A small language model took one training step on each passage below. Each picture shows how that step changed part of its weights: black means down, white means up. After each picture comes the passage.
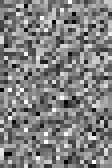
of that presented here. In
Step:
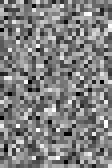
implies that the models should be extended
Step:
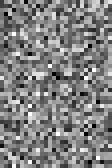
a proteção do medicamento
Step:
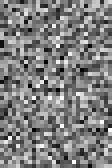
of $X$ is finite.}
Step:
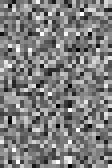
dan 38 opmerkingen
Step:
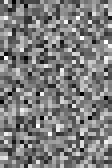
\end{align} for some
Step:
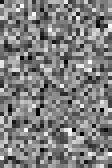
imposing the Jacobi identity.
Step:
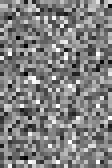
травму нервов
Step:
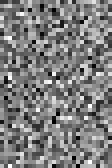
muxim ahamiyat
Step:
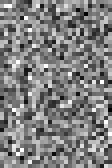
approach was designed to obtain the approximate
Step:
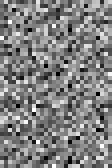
of both initial states and evolution
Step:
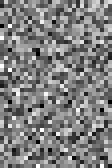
rotates around the string.
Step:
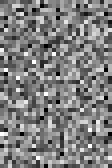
and only if on every chord
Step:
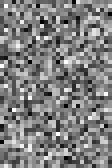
for $D$. Hence we get
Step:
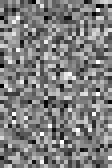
eine andere Lizenz
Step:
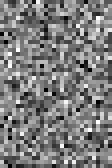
Daum et al.
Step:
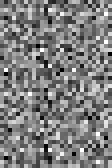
field, body force field, and
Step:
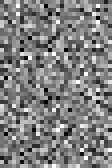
3- and 5-stage
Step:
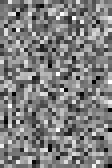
we now evaluate the product of
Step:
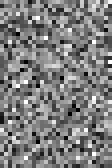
los decimales. -
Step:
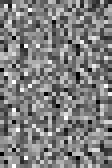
PRIVES DE LA
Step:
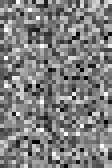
присутствовать в
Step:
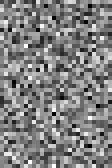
existence. It is known that
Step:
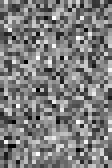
R, whose code can be a
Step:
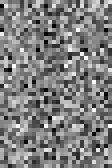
example, as stated above,
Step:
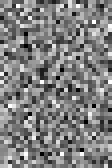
\left ({R_s
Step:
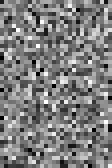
прибегают лишь
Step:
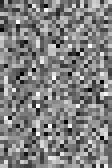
on the presence of metallic
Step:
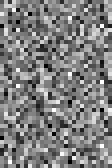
we evaluate the performance of the proposed
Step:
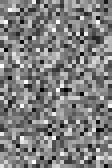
invariant 6-torus $\mathbb
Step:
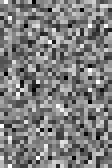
tarbiya va sport
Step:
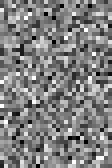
such as optimizing business
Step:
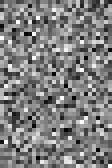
von Mises coordinates, and
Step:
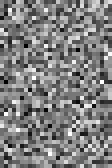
the group mobility, maximum for
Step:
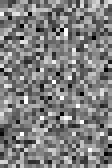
mass $\sqrt{s}$, and
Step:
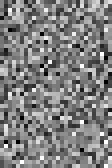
the function $\chi\equiv
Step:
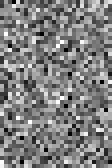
by parts and taking the principal value
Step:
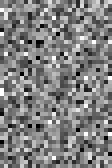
ishlab chiqarishdagi
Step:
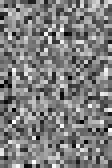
$H^{-1}$ transform sets
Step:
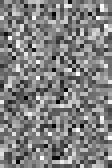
our approach generalizes beyond a single
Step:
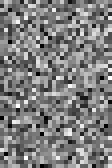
has to rely on expansion techniques
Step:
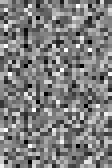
\Delta y t_x
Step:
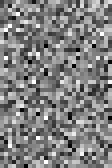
разных форматов,
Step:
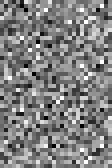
distribution of $\Ym$ given
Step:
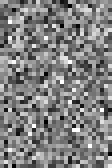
the first ramp of current at
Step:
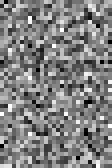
ayniqsa O‘zbekiston
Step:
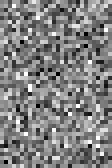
produce 2--knots.
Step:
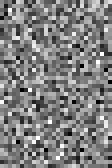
the majority of sources in our
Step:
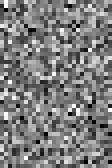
load resistances.
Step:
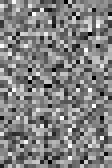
assess its suitability for coupling
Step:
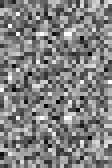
number of nodes, $L$
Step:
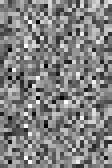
particular choice of computational basis. Thus
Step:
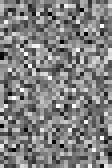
greater than the {\em backward
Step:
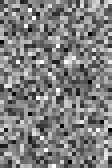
where $R$ is a
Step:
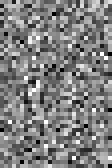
We have assumed the volume-type
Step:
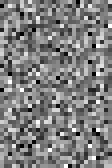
International Scientific and
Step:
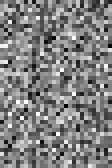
материалы по
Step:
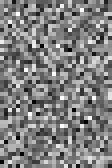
(\ref{Xk}), such
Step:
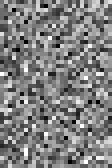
of equalization programs,
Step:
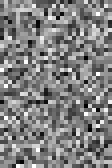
fikrlash, mushohada
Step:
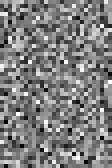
the investigation of the behavior at
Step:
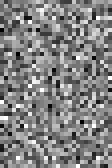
contornam os limites das
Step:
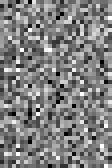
seen from these results using these two
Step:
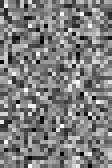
Turaev, A.
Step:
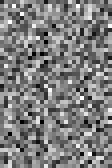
segundo mandato de
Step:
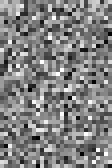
exceptional curves which are the
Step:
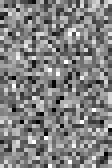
$t$ satisfy all three possible
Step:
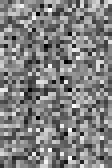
analytic boundary and a direct computation shows
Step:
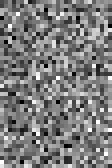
a number of pixels and
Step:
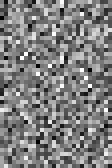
particle physics. Over the
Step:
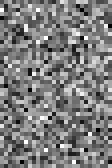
scaled with $\mw$.
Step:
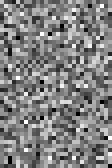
polyhedral spheres
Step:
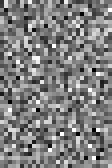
Eurasian Scientific
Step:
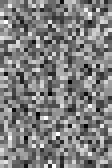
at kakayahang
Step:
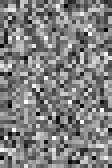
or the choice $R_{\rm
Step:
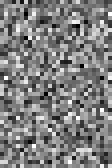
determined by the density $\rho$
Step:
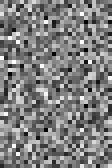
substantial fraction of the
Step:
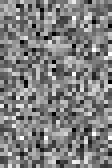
yang lebih luas
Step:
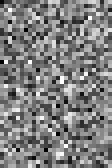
a tangent line to $C$
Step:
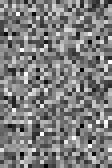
Ця модель дозволила
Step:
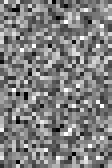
separated by more than about
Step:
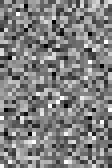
here; and it seems clear
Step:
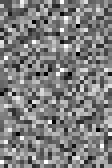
their circumstances and,
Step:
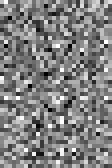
interactions and two body scatterings are
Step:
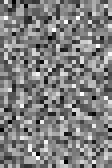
\end{align*} Note,
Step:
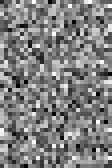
penyajian materi
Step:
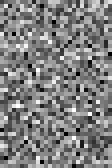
это только в
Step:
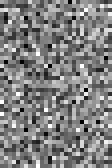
\vspace{-2 mm}
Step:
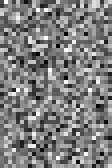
for which we have no obvious
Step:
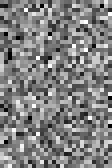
hyperoctahedral group
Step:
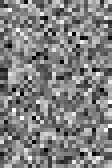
o Recurso Especial
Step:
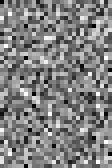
}\right) ,$ de la
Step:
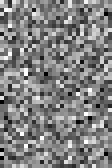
members can possibly capture
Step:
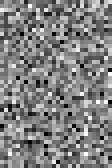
at most $rm\leq
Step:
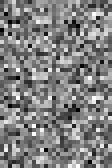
sobre sus sistemas educativos
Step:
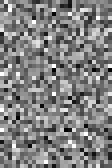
în evaluarea unei
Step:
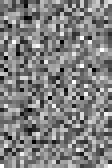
\label{eqn: conservation
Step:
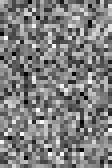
b_2.\nabla \overline
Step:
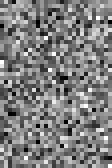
is a Morse function.
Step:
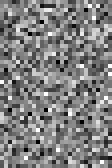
be polygonally connected.
